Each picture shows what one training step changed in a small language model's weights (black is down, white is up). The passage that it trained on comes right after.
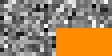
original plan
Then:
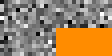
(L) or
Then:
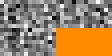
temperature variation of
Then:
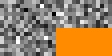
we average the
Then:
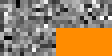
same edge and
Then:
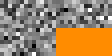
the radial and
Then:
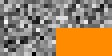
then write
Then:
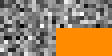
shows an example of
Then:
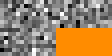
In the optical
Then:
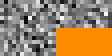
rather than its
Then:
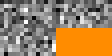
possible value of the
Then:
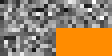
perturbation and
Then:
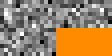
These models all
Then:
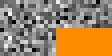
corpus in
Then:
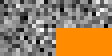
a sum of
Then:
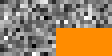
stars. We use
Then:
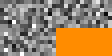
the final
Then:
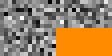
in a useless
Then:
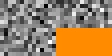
as in the experiment
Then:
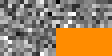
the exponential
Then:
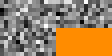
randomized by
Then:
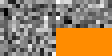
in Table
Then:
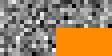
is the fact that
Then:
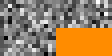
negative sign
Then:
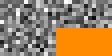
by the interaction
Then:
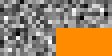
that the transverse
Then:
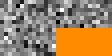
shown below
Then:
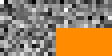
suffer from
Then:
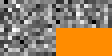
on choice of
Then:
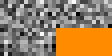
the dynamics of top
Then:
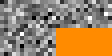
this proximity
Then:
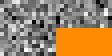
has drawn
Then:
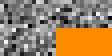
PSP at
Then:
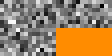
which are of
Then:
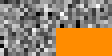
In this paper,
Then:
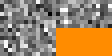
spaces have
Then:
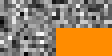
structures presented
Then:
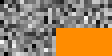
in order to
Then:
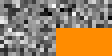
spike frequency
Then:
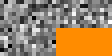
between the neutrino
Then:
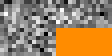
as \bea
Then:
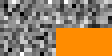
change of
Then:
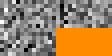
prepare for
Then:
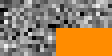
at subcritical
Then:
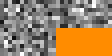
diverges when
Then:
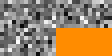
via the time
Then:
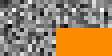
in which both the
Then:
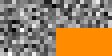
the transition
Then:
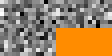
becoming a
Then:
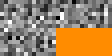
matrix, and a
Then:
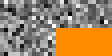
this work, we
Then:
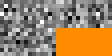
kind of
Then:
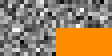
the value of
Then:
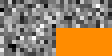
(for strong magnetic
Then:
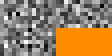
with center
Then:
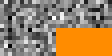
substrate structure
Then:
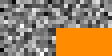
the previously
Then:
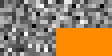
obtain the corresponding
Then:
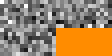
to extended
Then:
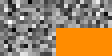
the chat
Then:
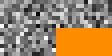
paper is the
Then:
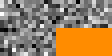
and upcoming
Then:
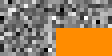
generative inference
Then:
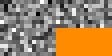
assume each
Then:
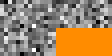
such simulations
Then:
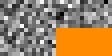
the field; that
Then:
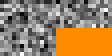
color excess
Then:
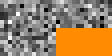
general. In section
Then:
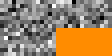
x \geq
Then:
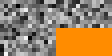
both positive and
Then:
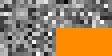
counts as
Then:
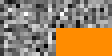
In fact, potential
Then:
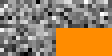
by BLE
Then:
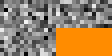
term is also
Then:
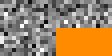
decay. The
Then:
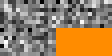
pair production,
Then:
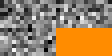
possible match,
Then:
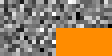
a function of
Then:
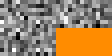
area of the
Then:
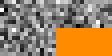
of Re in
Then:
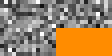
projection of
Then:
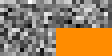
of LLM
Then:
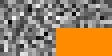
long as they
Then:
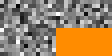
one of the most
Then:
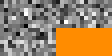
factors. The
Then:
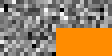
rate is linear in
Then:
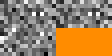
out numerical
